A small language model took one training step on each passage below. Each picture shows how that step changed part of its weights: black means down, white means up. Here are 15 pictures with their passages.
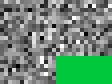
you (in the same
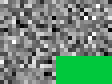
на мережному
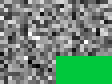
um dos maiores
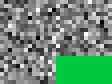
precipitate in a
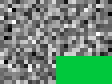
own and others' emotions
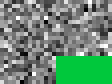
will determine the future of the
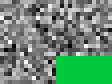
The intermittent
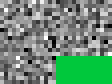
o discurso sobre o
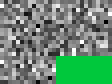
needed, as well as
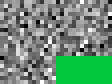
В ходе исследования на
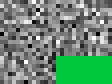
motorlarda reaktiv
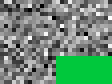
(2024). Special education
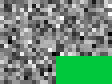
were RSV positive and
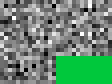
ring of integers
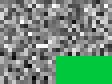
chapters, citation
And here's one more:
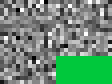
in patients of both groups.
